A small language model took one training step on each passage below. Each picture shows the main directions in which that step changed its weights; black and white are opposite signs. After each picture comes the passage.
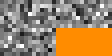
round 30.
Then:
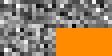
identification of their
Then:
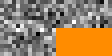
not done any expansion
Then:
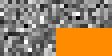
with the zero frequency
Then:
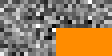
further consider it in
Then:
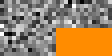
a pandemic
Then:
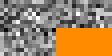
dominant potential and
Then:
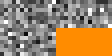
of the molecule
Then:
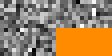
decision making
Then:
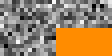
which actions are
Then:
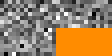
back in the
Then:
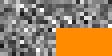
illustrated in Figure
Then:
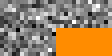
thermalization of lower
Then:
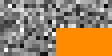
eigenvalue spectrum
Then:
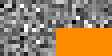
m$. However,
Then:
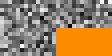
on both the
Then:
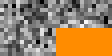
would like to indicate
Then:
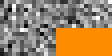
before, but,
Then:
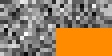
the scrap
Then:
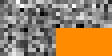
left panel is for
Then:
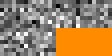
is probably due
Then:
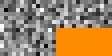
reduction in
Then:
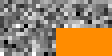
such as projected
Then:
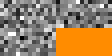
the complex-value
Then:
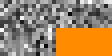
the spectra in
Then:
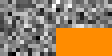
investigated analytically
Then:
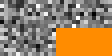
helps design the
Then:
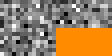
for Streaming
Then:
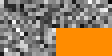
amount of
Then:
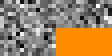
to LHC
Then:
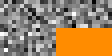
it was found that
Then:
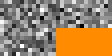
on the surface
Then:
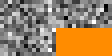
$\cdot$ on
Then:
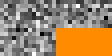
particularly with
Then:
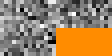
could be used to
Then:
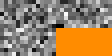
depend only on
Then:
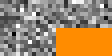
have conformal structure
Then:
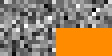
regime however, in
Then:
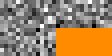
free nucleon
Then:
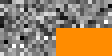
temperature value is
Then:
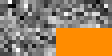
elastic collision
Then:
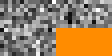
that, in
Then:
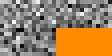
parton distributions functions
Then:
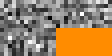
a reactor
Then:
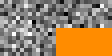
learning phase, all
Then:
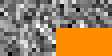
in particular for small
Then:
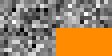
fewer than that
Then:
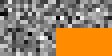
groups, the
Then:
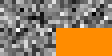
are located also
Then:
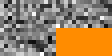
resolve the
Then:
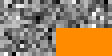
galaxies in the
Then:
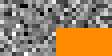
According to
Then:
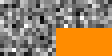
for Science and
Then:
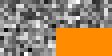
particular dataset would not
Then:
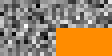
for shell
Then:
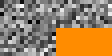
the toroidal
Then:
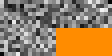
amount of theoretical
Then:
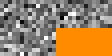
the main results is
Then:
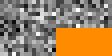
chemical profiles that
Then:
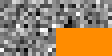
general for any
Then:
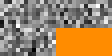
We begin by
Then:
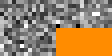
from the discussion
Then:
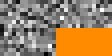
systems there is a
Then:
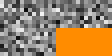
sub figures over
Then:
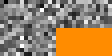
the annotation
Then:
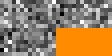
of doping
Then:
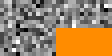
can be found by
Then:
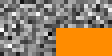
the GB.
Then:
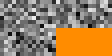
flow associated to a
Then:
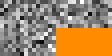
the measurements from previous
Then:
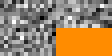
stars. We note
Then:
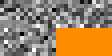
same time, it
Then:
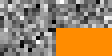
\\ 2\epsilon
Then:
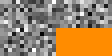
of the wind plasma
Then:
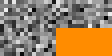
tells that
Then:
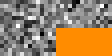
method to include
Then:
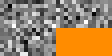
\over {\ell
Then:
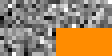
experimental investigations,
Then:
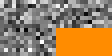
a starting point
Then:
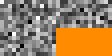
as the Compressed
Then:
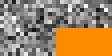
distance, masses,
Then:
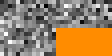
previously) met
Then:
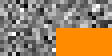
The metallization
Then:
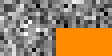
possible probabilities for
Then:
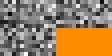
understand how the
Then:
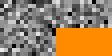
a process where
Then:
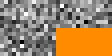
denote the kinetic
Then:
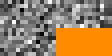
photons. We provide
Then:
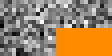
separated by no
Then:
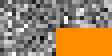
assumption on
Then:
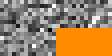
accretion disk, that
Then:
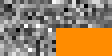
cosmology in
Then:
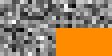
experiments, and
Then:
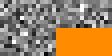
the residuals
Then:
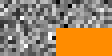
the computation of the
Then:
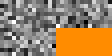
datasets tend
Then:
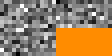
one- and
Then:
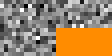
We also take line
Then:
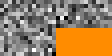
the following we will
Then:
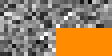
consistent with previous studies
